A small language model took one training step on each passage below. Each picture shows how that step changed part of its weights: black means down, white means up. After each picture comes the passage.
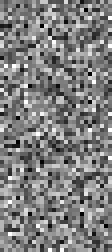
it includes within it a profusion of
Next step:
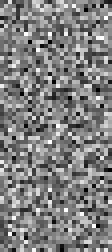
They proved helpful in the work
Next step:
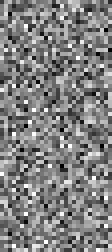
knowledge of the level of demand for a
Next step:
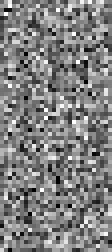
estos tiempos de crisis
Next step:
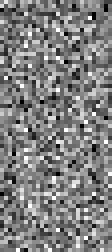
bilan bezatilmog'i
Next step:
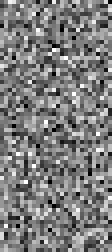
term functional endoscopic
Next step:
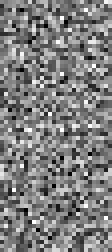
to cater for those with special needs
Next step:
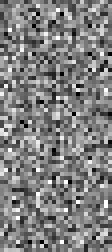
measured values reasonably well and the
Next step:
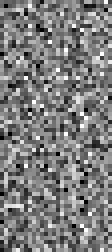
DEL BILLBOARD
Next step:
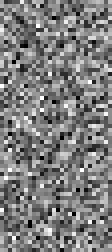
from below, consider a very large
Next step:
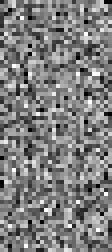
за передачу его
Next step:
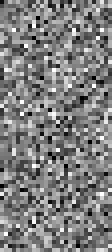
spurious strain energies.
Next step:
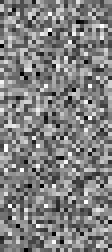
dark matter distribution integrated over the
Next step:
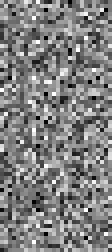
education, school education,
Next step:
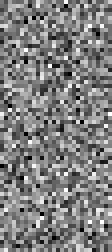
properties for hot carrier solar
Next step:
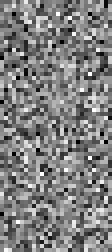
forest have been an accuracy rate
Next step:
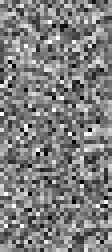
a usinas já instaladas,
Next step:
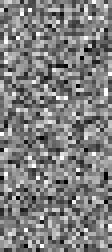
In Section 2, we review the
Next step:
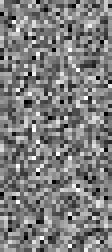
such as waste agricultural products
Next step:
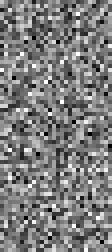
to the two color K-D effect. It
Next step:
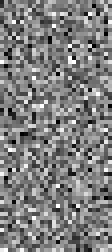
been overcome via compressive
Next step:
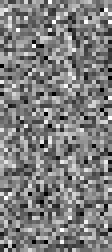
absorption represent the following ions:
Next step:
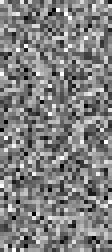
2 data from the three seas, the
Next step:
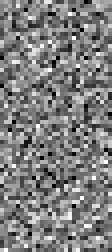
hysteresis behavior and its time
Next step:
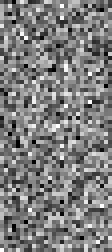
on the initial particle lattice.
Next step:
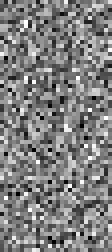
cross, and fold configurations.
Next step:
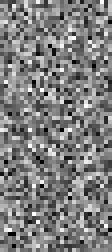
areas¹¹ allows the formation of
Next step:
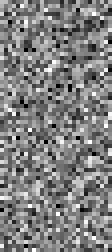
С. Белоусов //
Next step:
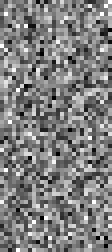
to exploring contemporary representations of
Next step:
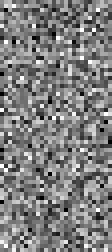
vector ${\bf J}$ with the
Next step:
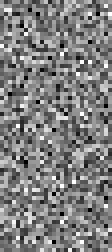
the disagreement of the phases of the
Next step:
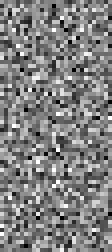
Shuning uchun sifatli
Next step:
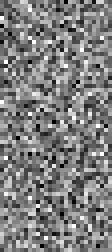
and Joey Richards for
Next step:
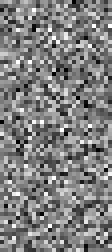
central role in the Hollywood
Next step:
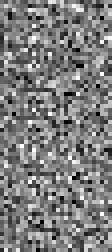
LUMC iPSC core
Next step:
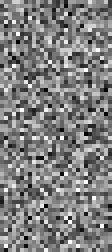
of their enrolled program than the
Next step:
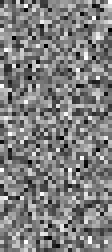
na resposta humanitária.
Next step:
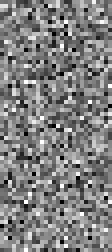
structure the managing system is by means of
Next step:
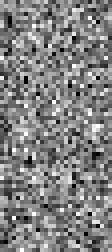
asar. Ertaklar asosan
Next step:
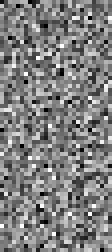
Because it has been determined that the
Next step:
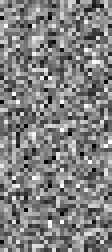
36.5\% respectively, and its
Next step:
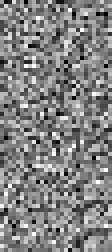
mahsulotlarining ma'lum
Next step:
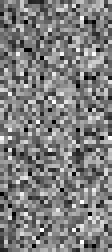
§ 1 (right to a fair
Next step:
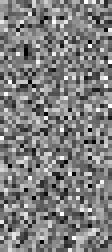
including a short range attractive
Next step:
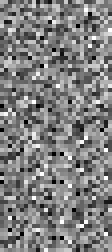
сприяє більш
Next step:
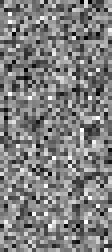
se encuentra ahí
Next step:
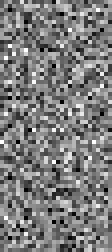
will propagate through the entire
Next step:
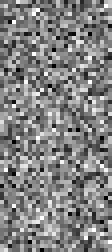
(e.g. scientific
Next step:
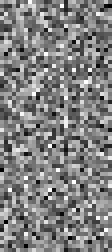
given the Malayalam sentence as
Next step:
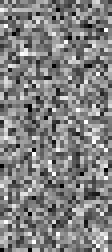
as shown in Fig. 5; for the
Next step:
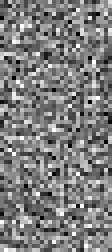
weak. Our model predicts that the
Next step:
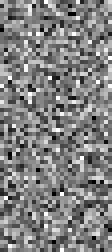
da encefalopatia, a
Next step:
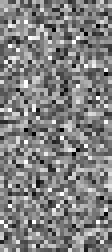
pairs of ROIs. With
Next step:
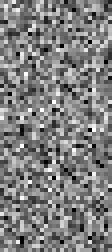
be used directly for steel
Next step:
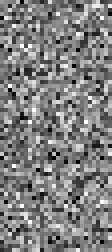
OSARG RGBs is about
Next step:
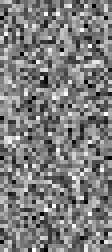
\bibnamefont{Hyde}},\ }%
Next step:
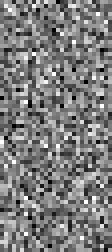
one on the top. Varied as
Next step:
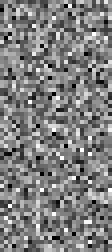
more sensitive to doping effects
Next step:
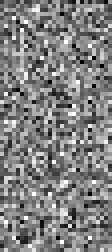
information. 1) Notably, it
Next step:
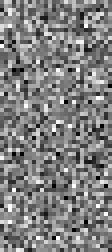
(of an elec- tron) cannot
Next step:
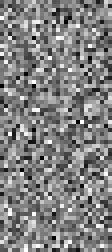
sample presents a Q factor of
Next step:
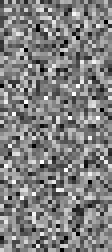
portanto, que por essa
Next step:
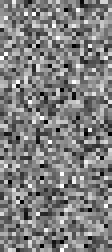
TA representation of the product in such
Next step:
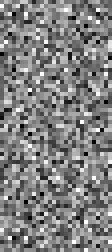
los macromonómeros son
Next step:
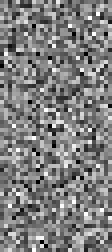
obtaining computable upper bounds on it.
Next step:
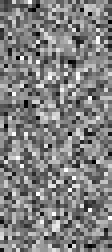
eu fiquei credenciada
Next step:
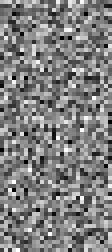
Kay Saalwächter, and
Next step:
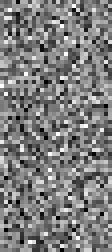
DUI species possess two
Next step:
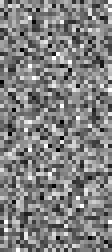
**Pietro Grossi**,
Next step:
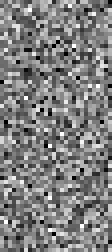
Current Open Science
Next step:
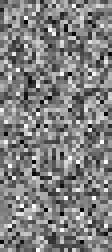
that the gas is distributed in an
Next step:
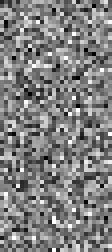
along with predominantly
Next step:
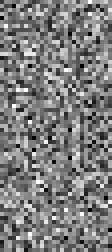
Fig. 2). The interference of temperature
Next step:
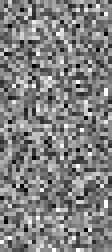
the successive one (the red
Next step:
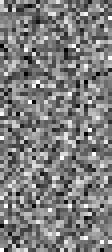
G5, in turn, relies on
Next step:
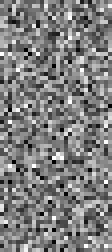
parameter settings in both weak and
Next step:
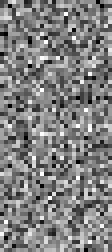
Quiet and private environment and design
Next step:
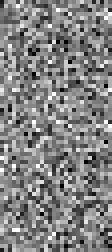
in the research in the Hemodialysis
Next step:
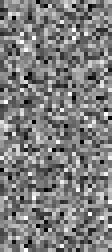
``` The screenshot shows
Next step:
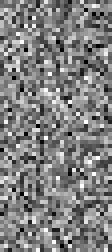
можно принять равной
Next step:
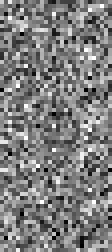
центров обозначенной
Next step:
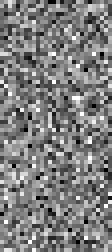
ринку. Саме тому
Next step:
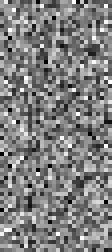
**41 авлодига
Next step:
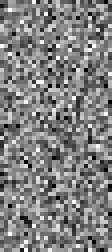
is w.r.t.\ the
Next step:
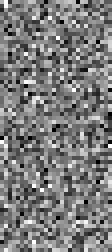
espèce, et par extension
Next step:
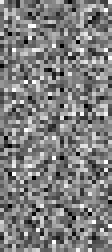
different level. so, to make it constant
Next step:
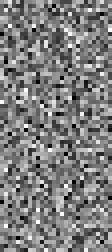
in archetypal square
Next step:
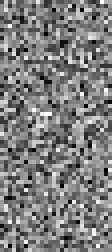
However, the weight of some Bears is
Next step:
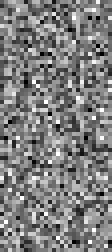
path; additional objectives,
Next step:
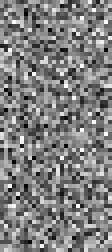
model performance when predicting novel classes in
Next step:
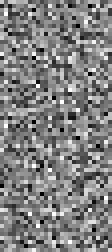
Analytical method was developed for the
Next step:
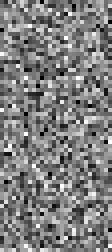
discovered that there are important effects that
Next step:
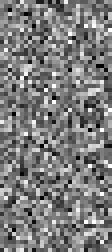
(megabit por segundo e é
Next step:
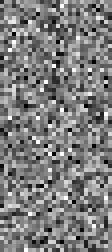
of bias was introduced by Kaiser
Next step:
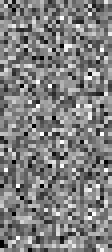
is a complicated function which depends on three
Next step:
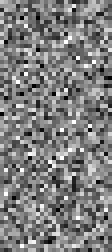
typically produces preliminary
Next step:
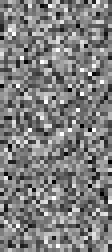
minima become stable states of
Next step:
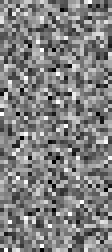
S. W. Boettcher,
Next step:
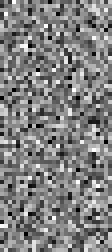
то о ней можно, по
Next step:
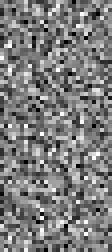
\and HPX \and AMT
